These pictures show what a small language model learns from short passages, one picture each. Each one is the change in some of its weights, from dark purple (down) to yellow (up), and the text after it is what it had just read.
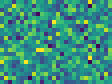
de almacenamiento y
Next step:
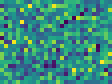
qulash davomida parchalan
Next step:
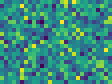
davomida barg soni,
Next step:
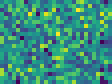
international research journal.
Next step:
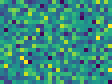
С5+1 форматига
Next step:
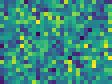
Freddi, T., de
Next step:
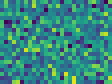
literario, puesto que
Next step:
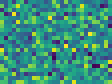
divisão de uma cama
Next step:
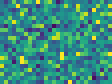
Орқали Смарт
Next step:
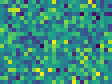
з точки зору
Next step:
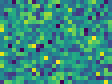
and widespread use
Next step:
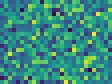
kamroq uchraydi.
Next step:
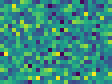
2 гуруҳлар
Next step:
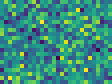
бўлдики, инсон
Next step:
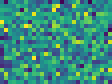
Mahkamov Sarvar
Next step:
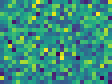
foizi Amudaryo va
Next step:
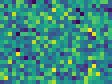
harakatning barcha viloyatlardagi
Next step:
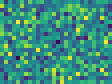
catolicismo nos parece
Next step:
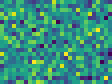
ta'sir ko'rsatadi.
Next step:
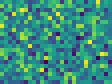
baholashga qaratilgan. Kalit
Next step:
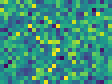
hipótesis de
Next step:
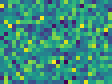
ushın hárbir gáp
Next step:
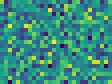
digestivo y heces
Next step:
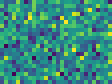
mujeres debido a sus cambios
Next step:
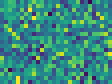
T., Niessner,
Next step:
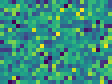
kompetentlikka ega emasliklari
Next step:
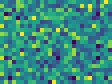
gibi çok boyutlu
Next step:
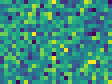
of water depth and
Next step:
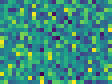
она занимает важное
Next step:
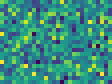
caso ela, viúva
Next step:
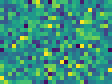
discrétionnaire dans
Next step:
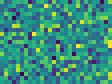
relatos humanos se organizan
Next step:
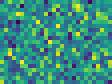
boshlanadi. Hazrat
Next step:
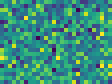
– з іншого. У
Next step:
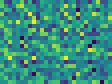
Penelitian ini menggunakan
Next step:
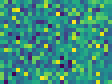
customs. 1.
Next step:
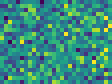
tanlab olindi,
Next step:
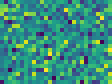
математические знания,
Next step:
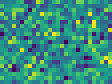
uchun zamonaviy texnologiyalarni joriy etish,
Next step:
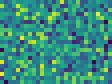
arts. 2º,
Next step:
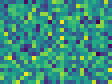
debe incorporar cada aprendiz a su
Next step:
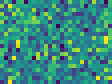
niveles altos de competencia
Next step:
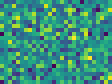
виживання компаній,
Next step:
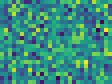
прогиба, трения,
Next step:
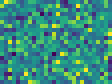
Eusebiu al
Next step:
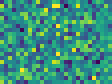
Fuente: elaboración
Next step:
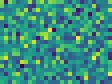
на виробництвах
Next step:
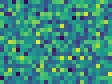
virtud de la naturaleza,
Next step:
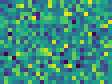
& Instruments*,
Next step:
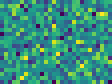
grave. A la luz
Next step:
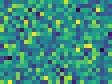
se ha lanzado la
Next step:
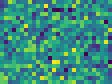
voorschriften nopens
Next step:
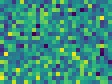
vocational education institutions and
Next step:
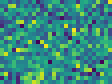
2 veya daha fazla
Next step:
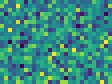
Educação da UFMG,
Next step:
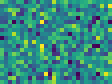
на материале словарей
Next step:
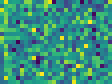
Brasil, o entesouramento
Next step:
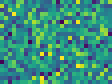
intermédio de organismos
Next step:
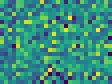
do Estado do Espírito
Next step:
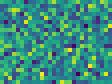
могут поддаться влиянию
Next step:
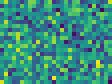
situation sur les marchés
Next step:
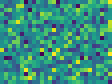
CHANGES ON
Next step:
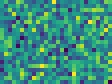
ao serem divididas em
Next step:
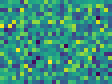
Antonio Bonatti
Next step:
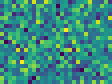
produk negara lain.
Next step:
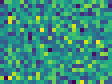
plantel estudiantil un 80
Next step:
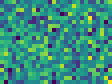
visita de admissão
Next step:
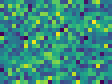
etish bilan bog'liq.
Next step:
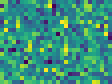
istiqbollari 284
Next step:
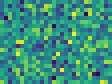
inter-dam space
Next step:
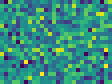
prevención de molestias
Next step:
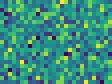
une fois le jeu
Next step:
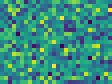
естественном фоне
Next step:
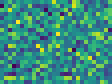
ba’zi hollarda ayrim
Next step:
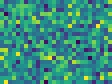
una Red educativa de Lima
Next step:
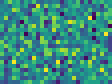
S, Pyke S.
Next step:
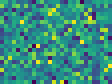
Proses tanda.
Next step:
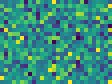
FOREIGN LINT
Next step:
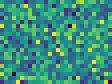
a la transformación social, puede
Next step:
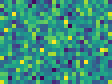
ishlashlarini ta'minlaydi
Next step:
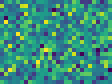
nutqda so'zlarni,
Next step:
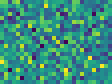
circulação já se mostra
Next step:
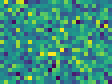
din această categorie
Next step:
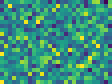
tezlashtiradi. Masalan,
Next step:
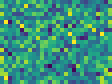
va o'z shahri
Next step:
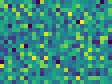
os avanços normativos não
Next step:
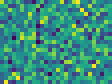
physical education models,
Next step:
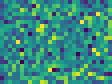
aytganda, bugungi
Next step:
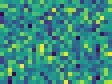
передает образное видение
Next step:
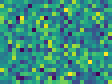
делает актуальным
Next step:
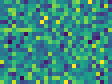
стоимости и новых
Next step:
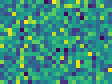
professor Ali Konak (Ali
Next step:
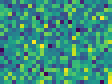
сийдик йўллари
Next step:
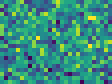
ma anche informazioni
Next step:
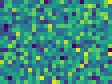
of using pictorial
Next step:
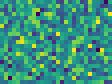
mais, por isso a instituição
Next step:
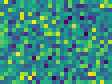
de Conclusão Para superar
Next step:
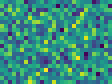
yoritishdan iborat. Jinos
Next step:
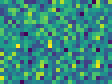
Волга — основной
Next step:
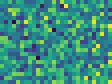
работы заключаются в том,
